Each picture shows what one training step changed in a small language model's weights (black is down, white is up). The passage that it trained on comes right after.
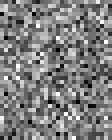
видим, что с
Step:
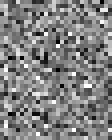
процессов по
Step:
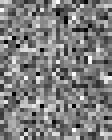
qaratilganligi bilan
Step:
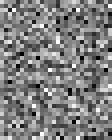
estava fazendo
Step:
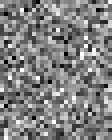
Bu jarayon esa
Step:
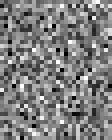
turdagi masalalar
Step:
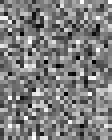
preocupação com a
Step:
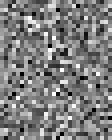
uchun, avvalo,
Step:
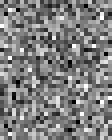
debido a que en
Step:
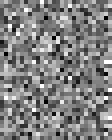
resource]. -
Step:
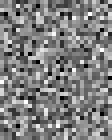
и Слава»,
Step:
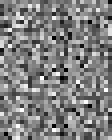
O‘zbekistonda davlat
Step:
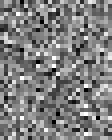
є тип
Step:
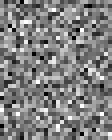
эротики в
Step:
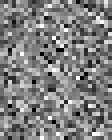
. Итого
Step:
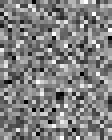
або $F:
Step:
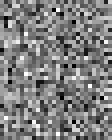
-i; \quad
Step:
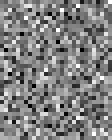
и приверженность
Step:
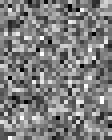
la enseñanza
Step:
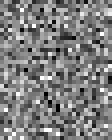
sangat penting
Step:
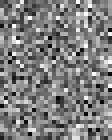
25 foizga
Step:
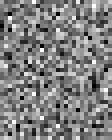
ingliz tilida
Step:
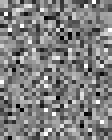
de distribution
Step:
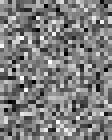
aniqlash. Tadqiqot
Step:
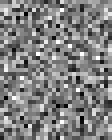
[Текст] /
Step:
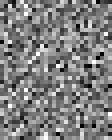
на період до
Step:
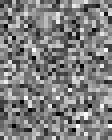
que es enviado
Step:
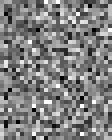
essa idealização
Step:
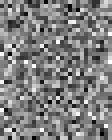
la evidencia) para
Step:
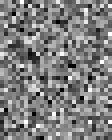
sentidos e
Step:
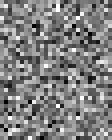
sessions were
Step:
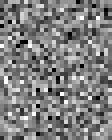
servicios y de
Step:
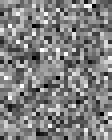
limitation de la
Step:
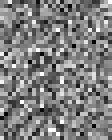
de Enfermería
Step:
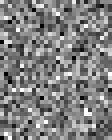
в поисках
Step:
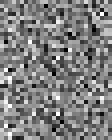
el aporte de
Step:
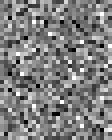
indique qu'il
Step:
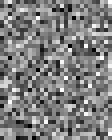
ONA - BU
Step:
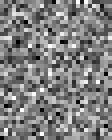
mediados del siglo
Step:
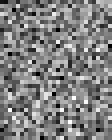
and all over
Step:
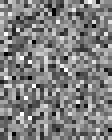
себя 4
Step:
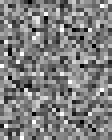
« Management
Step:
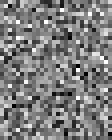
Disponível em
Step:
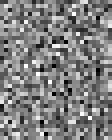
O‘zbek tilining
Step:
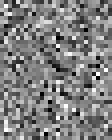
сравнению с
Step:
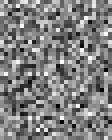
ega. Davlat
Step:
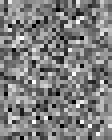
Trabajo y
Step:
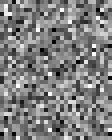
до 18 % при
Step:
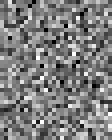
tres etapas
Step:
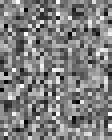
para obtener una
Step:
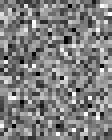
a experiência do
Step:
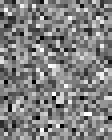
Станом на
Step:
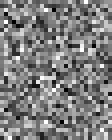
manera determinante
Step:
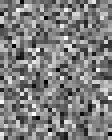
nutrition, et
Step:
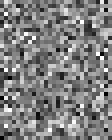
genres principaux
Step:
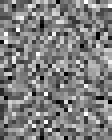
програм -
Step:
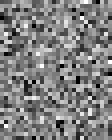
само як і
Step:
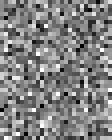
те, которые
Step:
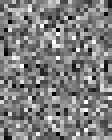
opstarten op
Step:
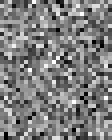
many reasons
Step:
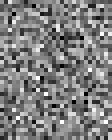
Tabela 2 -
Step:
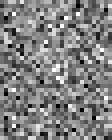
им работать как
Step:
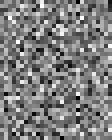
purpose of
